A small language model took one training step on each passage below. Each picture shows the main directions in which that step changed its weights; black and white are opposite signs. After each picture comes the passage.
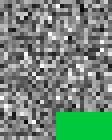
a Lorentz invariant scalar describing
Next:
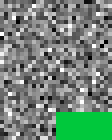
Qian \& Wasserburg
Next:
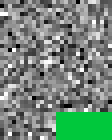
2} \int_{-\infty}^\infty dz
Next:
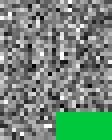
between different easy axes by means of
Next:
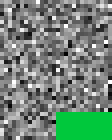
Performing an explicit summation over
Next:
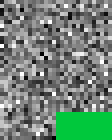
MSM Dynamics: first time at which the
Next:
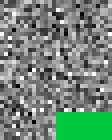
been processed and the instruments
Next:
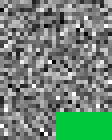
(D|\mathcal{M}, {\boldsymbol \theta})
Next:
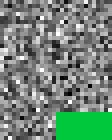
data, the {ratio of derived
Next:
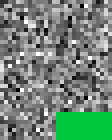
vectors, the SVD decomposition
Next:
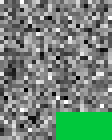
which covariates significantly correlate to
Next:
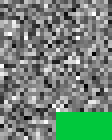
the flow Mach number stay unchanged,
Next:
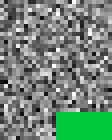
synergies that result when the same
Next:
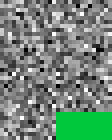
the optical conductivity. The band width of the optical
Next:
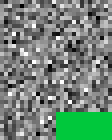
distances between 33.5-50~cm in
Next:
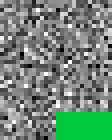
quite verbose, we revert to a
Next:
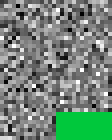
final state $Q \bar Q$ pair to
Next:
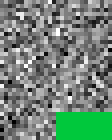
the maximum change of the $(n_e -
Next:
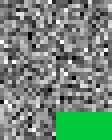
the shock and the number density $n(R)$
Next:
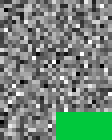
band number and information entropy, consistent with the
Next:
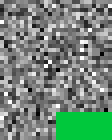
bound state, called $\aetap$, is
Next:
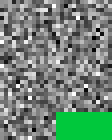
$, $w_{DE}$ acquires
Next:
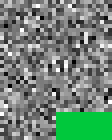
also propose to utilize deep learning
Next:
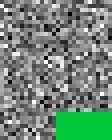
Our quantum computation scheme combines the
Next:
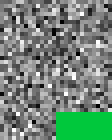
cases, as illustrated in Fig.1,
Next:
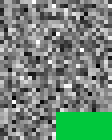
no $B$-mode contamination in the
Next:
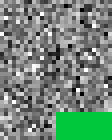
training times; the Canopy
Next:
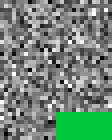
to as Laser Powder Bed Fusion
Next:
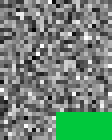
the collision rate where interference effects between
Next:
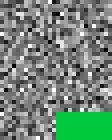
the parametrization of the atmosphere
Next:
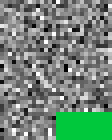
can be obtained \cite{DSV} by
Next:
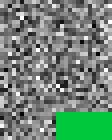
$n_3$ enters in the spin
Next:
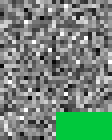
for each sublattice, and spin-length
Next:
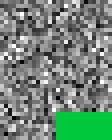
the quantum-corrected effective action must also
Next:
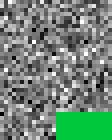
under various permute parameter settings,
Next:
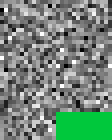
instead to use the syntax
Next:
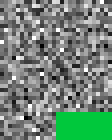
that the photon does not couple to the dark
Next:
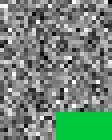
[28-34]. In such a system, the
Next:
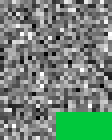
and cosmic rays assuming that between 1
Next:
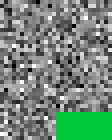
as the number of discretization points
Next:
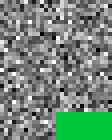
P. Esquinazi, J.
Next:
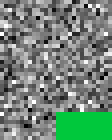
equation in \eqref{NSE multi}, we
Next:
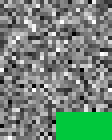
used, \begin{equation} X_i =
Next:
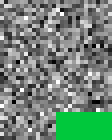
large sparse graphs, with leading
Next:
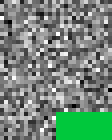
categories like ``Fixes",
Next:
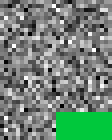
human annotations and find that they perform
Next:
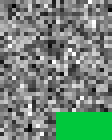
with a single high-level type.
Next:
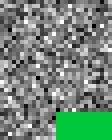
describe a couple of exemplary
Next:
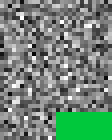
$t$. The dispersion and momentum dependent
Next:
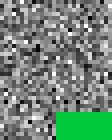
be better understood. This paper
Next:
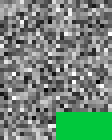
bonds. At this point our full bound
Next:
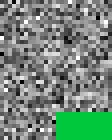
(especially ML models), they also
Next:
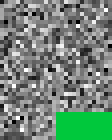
date and browser, I was able to
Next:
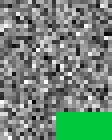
in atomistic simulations \cite{Harrowell}.
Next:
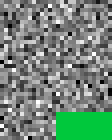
quantum defects ranging from $0$ to
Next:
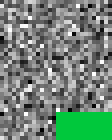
described by a ``Charged Planar
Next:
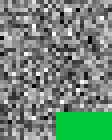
and \cite{Generozov2017}
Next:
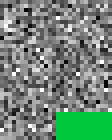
simple PABA schemes,
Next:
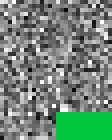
layer on the NiTi wire
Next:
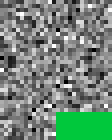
the best motivated dark matter particle
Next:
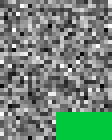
upward in the $P$-$V$-plane
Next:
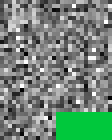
Cycle~2 observations of
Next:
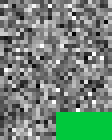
in this setting. & T1, T4,
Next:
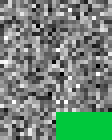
states as excitons. In the first
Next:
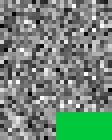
corrupted by observation noise. Each
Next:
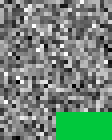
partition with a coarse-graining
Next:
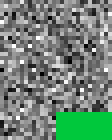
to the relative motion of neighboring
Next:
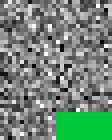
tends to form a peak at very high
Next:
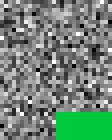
interaction potential from the molecule-fixed
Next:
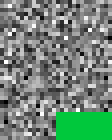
in Eq.~\eqref{pert} evaluated
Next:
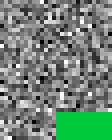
utilizes bidirectional message
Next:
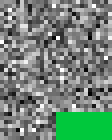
both Bob and Eve. Such
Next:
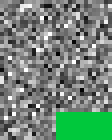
Phase II is absent at
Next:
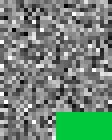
are a key ingredient to a more
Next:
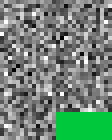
structure with negative refractive index
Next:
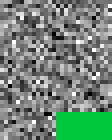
one would also conclude that the fraction of
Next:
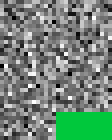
Such result paves the way of highly
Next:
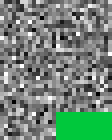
in Kelvin ($T_{\rm
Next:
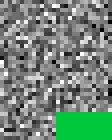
a cryogenic environment to
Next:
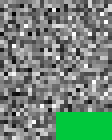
MPJPE normalised by the height
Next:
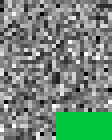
Topological phase transitions with the changes
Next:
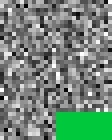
the creation processo of a query;
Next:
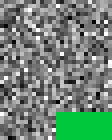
simplified model of a purely exponential
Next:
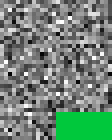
met or violated. He mentions three
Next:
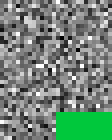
1, measured relative to the center of
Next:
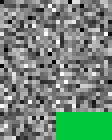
The magenta solid line is the $MAE$
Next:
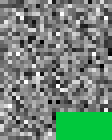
this method can not only improve accuracy in
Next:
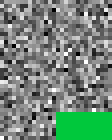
\textbf{d,} Membrane
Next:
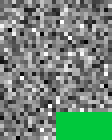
leads to an improvement of the
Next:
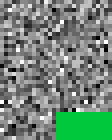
angles. \section{QIUP
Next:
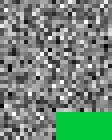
process and can be considered as independent events, and
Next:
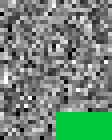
silicon, and the silicon
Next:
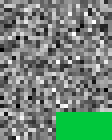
starting from the simplest possible model that
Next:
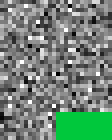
where beyond that the meson
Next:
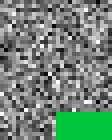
highest limit to the mass of the
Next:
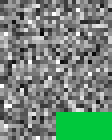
of small DM mass and the threshold energy
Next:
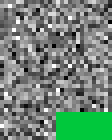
an introduction, we first make explicit the
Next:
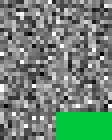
the relative strength of the new tensor
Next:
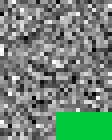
Year-1, Anastasiou et
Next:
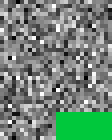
halo stars is minimal, and can be
